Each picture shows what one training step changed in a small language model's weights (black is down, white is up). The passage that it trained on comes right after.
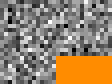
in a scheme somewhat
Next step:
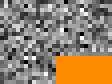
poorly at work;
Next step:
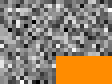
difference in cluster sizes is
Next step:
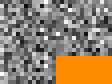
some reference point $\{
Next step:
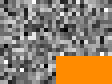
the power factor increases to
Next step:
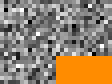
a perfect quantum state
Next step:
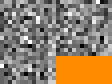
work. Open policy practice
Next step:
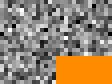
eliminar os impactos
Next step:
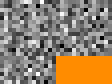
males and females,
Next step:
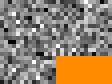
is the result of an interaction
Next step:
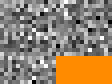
so‘ng unga
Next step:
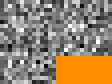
two survival diagrams on
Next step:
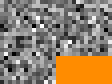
result was confirmed by the
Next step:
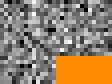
are connected by a solid
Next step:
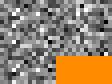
irreparable harm to
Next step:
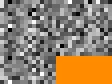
pinning force constant,
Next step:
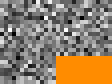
biri sanaladi.
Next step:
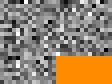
and geese (12)
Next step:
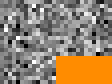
domain, object detection is
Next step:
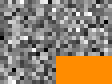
conversational companions in
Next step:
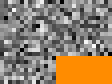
Revealing the modes of
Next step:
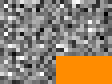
modellashtirish bo'yicha
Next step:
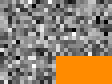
2002) achievable by
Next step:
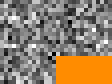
size of 1.0
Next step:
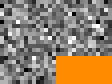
set the hyperparameter
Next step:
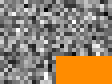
or face an important problem of
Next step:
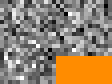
local minimum of the imaginary
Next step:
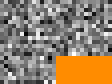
samples at the corresponding nodes.
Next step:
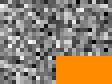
hidráulico con
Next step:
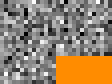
the measured $\sigma$ and
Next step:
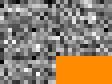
“time”) at any
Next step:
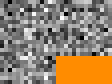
Aim of this research is
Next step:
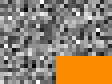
between T = 400 K
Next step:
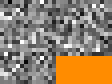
> 0$ so that
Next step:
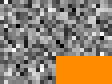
Thus, the group choice prediction
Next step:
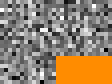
incision, 4% in
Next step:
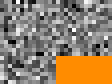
is the tunneling
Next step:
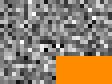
in which strings form but
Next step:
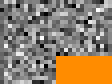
upgrades once
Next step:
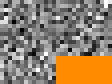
- Misra,
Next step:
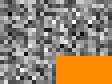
of chest pain or
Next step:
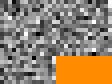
The experimental work is supported by
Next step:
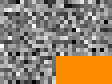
major changes, with i)
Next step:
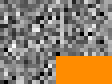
index before anything
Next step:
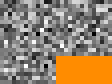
of health infrastructure and supply
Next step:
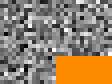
4 provides a discussion of the
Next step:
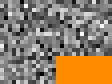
haulteur de v
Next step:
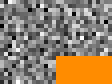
considerations at the system level
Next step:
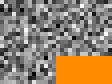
dan Merdeka
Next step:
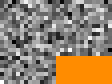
[1] they defined the
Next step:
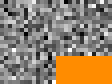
the resonances for the
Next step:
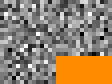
and for the globally
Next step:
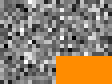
is broken from 8
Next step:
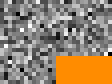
РФ от 9 мая
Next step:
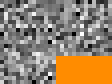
med herbáceo
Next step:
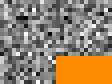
aholining bank
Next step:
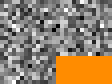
fermions, can similarly
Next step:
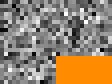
Furthermore, by taking into account
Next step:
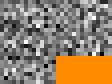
has significantly been improved by comparison
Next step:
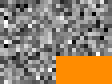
$\bx$. The result
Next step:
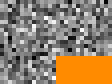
assessed. The children
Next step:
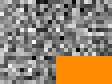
ser acoplado em
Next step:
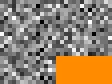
properties of tracer dynamics in
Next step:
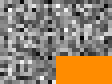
e voltados a uma
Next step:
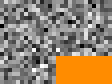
Mara, S.
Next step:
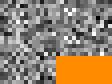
issues that can have an impact
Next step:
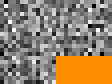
will be on the effect of
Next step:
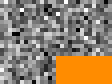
las alas extendidas
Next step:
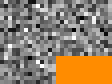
work (see Table 4)
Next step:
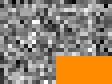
2015) queries from the
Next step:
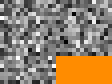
response function in the long time
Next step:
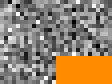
Trust had a positive impact
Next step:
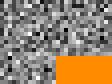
Це було не раз
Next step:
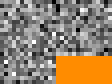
parties since 2008,
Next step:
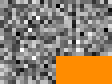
major alternative to screen time
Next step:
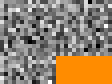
v rámci
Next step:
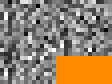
ethical and legal challenges posed
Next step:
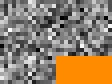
aks ettirilgan
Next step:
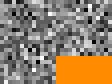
temples and shrines
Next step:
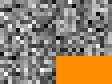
la fonction publique
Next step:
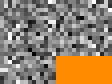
effect on network segregation
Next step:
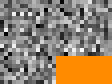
the time evolution of the variables
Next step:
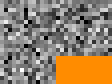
a specific time $t$
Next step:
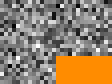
called “Anatome
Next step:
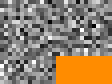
easy to solve.
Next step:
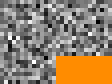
formulation is based on propagation
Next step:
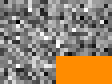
un degré très
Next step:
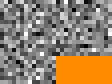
This work is supported by National
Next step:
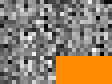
not been exposed to
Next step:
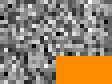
within the red shaded
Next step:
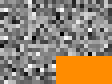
Mulrow CD,
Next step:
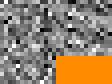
accuracy across transparency levels
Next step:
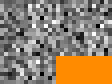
films were peeled
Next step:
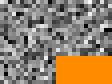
the chosen descriptor set
